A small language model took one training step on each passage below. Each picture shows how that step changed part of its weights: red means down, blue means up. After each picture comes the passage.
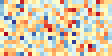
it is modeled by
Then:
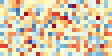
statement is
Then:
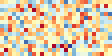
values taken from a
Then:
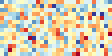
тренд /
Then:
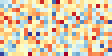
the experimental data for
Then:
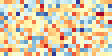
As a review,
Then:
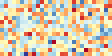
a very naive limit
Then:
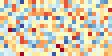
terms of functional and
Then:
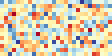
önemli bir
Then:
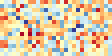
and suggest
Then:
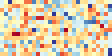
que pasará
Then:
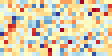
göre okul
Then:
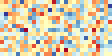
в сфере
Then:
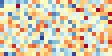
°C for 2
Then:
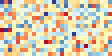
\node at
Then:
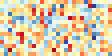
parte de grupos
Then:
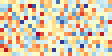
cluster size, with
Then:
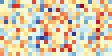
{author} {\bibfnamefont
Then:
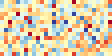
the NSF
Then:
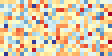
emocional ($M
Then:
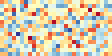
two-body equation
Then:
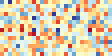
relying on
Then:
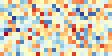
estudio de sus
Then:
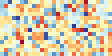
de los Estados
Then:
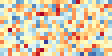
fanlar hal qilishi
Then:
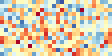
и стал бы
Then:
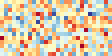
inclusive nas
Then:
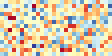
ve olumlu
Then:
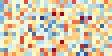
at an inertial
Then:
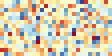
not encounter
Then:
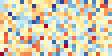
que muestra el
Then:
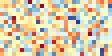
relict and
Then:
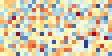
је у
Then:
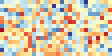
на процесс
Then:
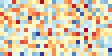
the acquired
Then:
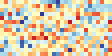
Pr.},\ \bibinfo
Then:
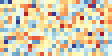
verificar em que
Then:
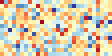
de recherche
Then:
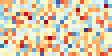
are often required
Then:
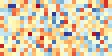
\maketitle In
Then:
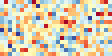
In general, it is
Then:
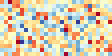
standard twist operators
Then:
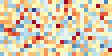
and nuclei
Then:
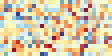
effectiveness of
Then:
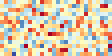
it may be reasonable
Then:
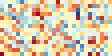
term on the right of
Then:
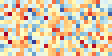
their main-sequence
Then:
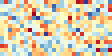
Portanto, este
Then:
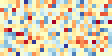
**Journal of
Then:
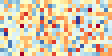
findings allow us to
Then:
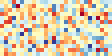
Hence, again
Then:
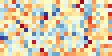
- teilweise
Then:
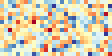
é preciso
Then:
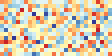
in retrograde
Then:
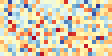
в отдельных
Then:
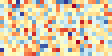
f_q = q
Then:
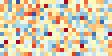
comparison with the
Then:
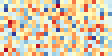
galaxies were selected on
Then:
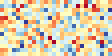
and continuous functions on
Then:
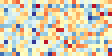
\langle \cdots
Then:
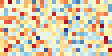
regularly to a
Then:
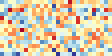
ideality factor. As
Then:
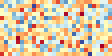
distance measurement one
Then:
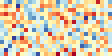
the Process of
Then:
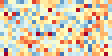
angular momenta of
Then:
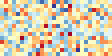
angle or the
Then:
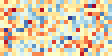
naive expectation
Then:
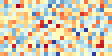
Average gender
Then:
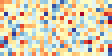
Among the
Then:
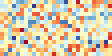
management van
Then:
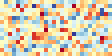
procesos son muy
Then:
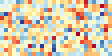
framework alleviates
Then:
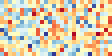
говорити про
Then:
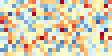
compute and memory and
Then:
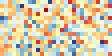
in C, and the
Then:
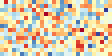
thus $\lesssim
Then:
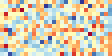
de las salidas si
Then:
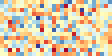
several theoretical
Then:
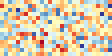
radii, so the
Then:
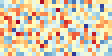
the real network is
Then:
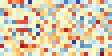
Climat social
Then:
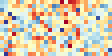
uma gestão
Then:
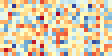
w pełni
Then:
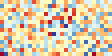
claim \be
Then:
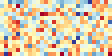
To realize the
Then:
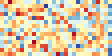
a paricular
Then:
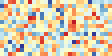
symmetry breaking
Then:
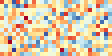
advantage of
